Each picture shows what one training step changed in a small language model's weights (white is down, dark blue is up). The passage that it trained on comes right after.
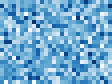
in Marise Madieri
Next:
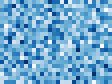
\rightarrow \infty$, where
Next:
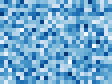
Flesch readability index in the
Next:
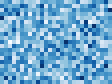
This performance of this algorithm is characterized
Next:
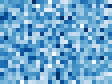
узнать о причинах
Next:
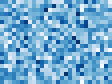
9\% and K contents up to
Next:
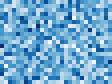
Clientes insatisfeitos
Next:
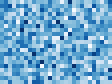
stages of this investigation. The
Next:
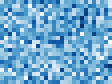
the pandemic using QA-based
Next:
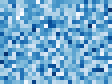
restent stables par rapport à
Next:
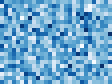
network topology can be reduced and the
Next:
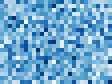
por la presencia liberal de
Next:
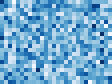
to construct more delocalized basis
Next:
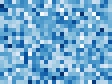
KG täglich
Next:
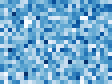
$\alpha$. This asymptotic value can
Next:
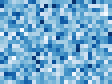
$k$ region to large one being
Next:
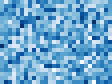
и базируются на
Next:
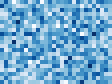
Lagadec, E. and
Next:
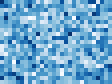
it seems to be the case that
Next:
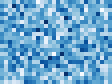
boshlanadi desam,
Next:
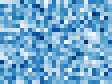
het voorgaande op de
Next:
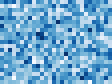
constants, vacancy formation energies
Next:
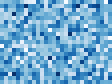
Sitara Sayfitdin
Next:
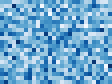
данный феномен, как
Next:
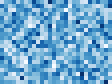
If the disc mass is low, then
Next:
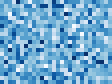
known leading-twist pQCD
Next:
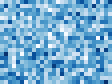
the level of dissipation and noise
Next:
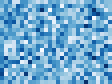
pair potential is \begin{equation}
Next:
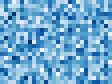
помогать им.
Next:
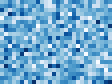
profesorado, los beneficios
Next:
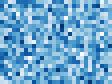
estudiantes. (p.
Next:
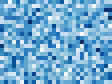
account the pump wave damping in
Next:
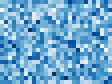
kept as a fitting parameter but
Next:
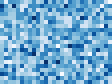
exemplos ilustrativos,
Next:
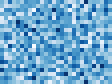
that the residue of this pole
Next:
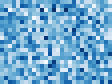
de eerder genoemde
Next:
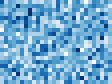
for Bi-2223 with various
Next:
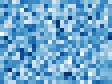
surface for the former, described by
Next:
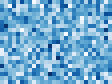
started by launching a new
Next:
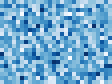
quantum transitions out of the BCS
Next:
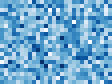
(TBabs model from
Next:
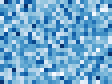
diástase do reto
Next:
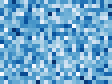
yashab qolgan.
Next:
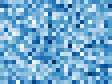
Otro aspecto a valorar es
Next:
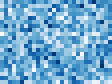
flavour-singlet QCD
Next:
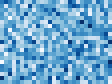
position. In other words, the real
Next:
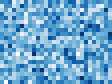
comportamento humano. A
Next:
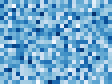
structures, with the adjustment
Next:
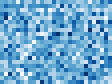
de San Miguel
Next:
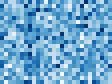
Korxonalar va
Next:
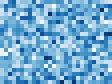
{D}ynamics and
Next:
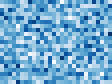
yirik tarmoqlarini va
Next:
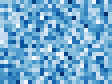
Dedes, H. K.
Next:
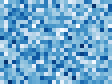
bunda eksport —
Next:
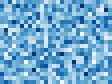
último ciclo, que
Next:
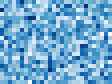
particle number $N$ in bulk and
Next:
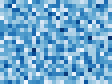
option. Our method follows this framework
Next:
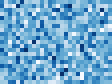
asosida kimyoviy
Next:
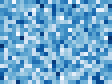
सरकार ने
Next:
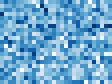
суконные капоты,
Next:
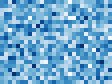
Навоий теран
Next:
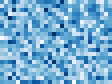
U.S. National Optical
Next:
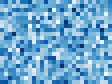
работе. Часть из
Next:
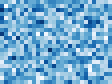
avaliar as atribuições
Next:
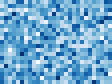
рук в основном б3 и
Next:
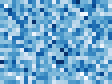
is, should we revise the
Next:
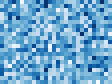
amintit mai sus pe Ion
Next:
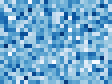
sejam ambiental,
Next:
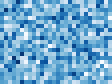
в (6) значения
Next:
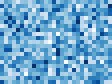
$F$ is approximately given by
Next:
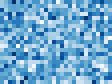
strategy that constructs a regular
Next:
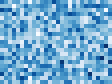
Hence, the NMR pattern was
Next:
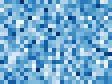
to be constant one simply gets
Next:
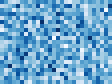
modes.} To determine at which scales the
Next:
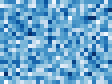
значення кількісних
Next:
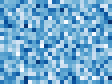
e 18 % das mulheres
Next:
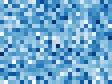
are often unable to obtain valid image
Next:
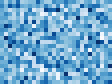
кўриш зарур: -
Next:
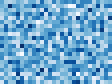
der Germanistik
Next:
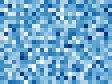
en mirando un baliente se
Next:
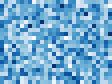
the ¹ Especialista em
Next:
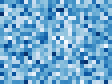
No caso da mensuração de
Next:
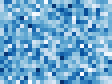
layoqatsiz va
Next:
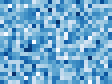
instance, by matching it at
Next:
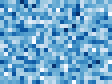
almashish va metodik
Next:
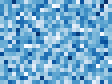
Gullari turli xil
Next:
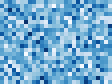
same shape, making it a universal
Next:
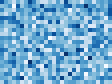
on the expected entropy (or uncertainty)
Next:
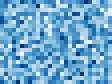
KMS (equilibrium) states
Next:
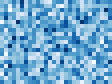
City, Philippines
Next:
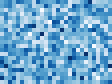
cluster potential, at the same redshift as
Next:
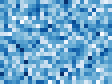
розробки дидактичних
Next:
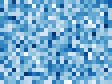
deyarli barcha
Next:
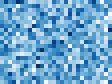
tushunchasini shakllantirish
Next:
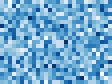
and the footprint sizes of
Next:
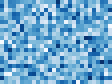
современном мировом
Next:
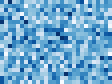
signal with complete suppression of
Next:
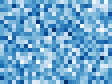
l'exception des sciences
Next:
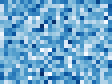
the set of conserved charges of
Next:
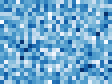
дней после развития
